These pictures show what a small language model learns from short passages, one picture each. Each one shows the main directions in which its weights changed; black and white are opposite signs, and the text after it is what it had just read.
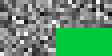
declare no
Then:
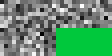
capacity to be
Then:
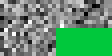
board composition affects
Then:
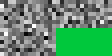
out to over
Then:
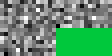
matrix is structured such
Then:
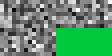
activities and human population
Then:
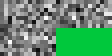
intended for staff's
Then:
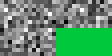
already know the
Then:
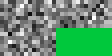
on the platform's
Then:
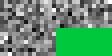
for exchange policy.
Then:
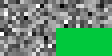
paper Toward
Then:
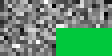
in language.
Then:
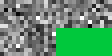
mutually agreed
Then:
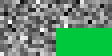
prediction error and the
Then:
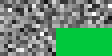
and energy efficiency.
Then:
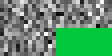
from steady
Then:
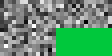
rarely exceed one
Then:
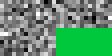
hunting and
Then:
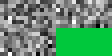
highlighted directions to enhance
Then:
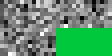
I argue that
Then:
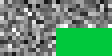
the importance and benefits
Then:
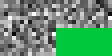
economic, social and
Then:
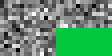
Through active involvement in
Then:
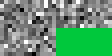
Image histogram
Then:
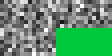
from Springer
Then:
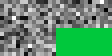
video was added to
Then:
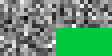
factors [7].
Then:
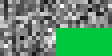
framework for integrating
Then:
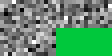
most in-service
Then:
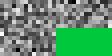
collected from the state
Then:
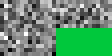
to be statistically
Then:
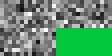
death in developing as
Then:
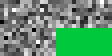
adults with acute
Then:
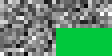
after keeping for
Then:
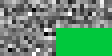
50 patients per
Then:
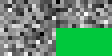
and evolving in
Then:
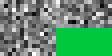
public offices.
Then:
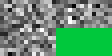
and replicated in
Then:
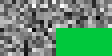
were observed among the
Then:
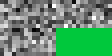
transfer of property rights
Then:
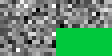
It is often
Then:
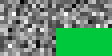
analysis, while
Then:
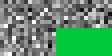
little planning. The
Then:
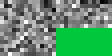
to people that are
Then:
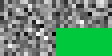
the routine
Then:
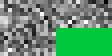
is interesting to put
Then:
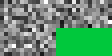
a harmonious
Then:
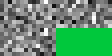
a child; a
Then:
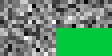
both within the
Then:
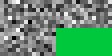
limiting small
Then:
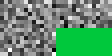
the lower class
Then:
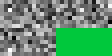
and majority of the
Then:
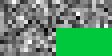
°C was
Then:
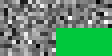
simple ratio, percentage
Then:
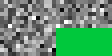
we provide examples of
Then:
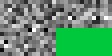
and slows down
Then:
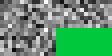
the reinstatement
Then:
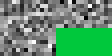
accumulation of alkaline
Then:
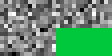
our study, a
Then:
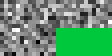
(as specified
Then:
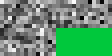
1 respondents who have
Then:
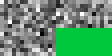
TMS as an
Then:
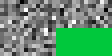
Cl abundance;
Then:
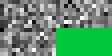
but also protect composites
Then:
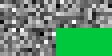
trillion Uzbek
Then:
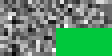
learners, and this
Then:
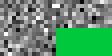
input. People
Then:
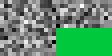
to be described and
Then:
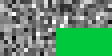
donors. It
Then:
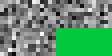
northern South China
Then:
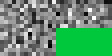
were made. 18
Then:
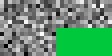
conserved motif
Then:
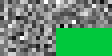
a metric-specific
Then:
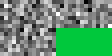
to phase difference.
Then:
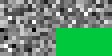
particularly in scenarios where
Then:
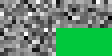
50 % it reached
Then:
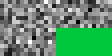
technology acceptance.
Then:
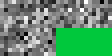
important have a look
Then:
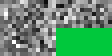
The DTR
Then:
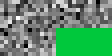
lower segment
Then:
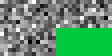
player can improve
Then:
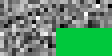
significant impact on how
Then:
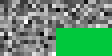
variability, yet without
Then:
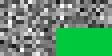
written consent..
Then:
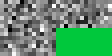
time, to
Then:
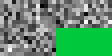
both the oceanic
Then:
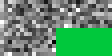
in universities due to
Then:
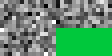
deformed in the
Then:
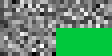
increase the risk of
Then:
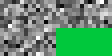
compound displays a
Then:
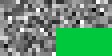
predicted in the following
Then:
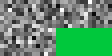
and devices.
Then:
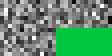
technique. The best
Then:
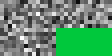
different performed diagnoses
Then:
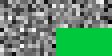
operation. It was
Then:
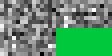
of appetite
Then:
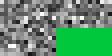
General Medicine,
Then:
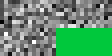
developing national and regional
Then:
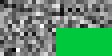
micro-level spatial
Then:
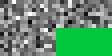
induce tolerance to
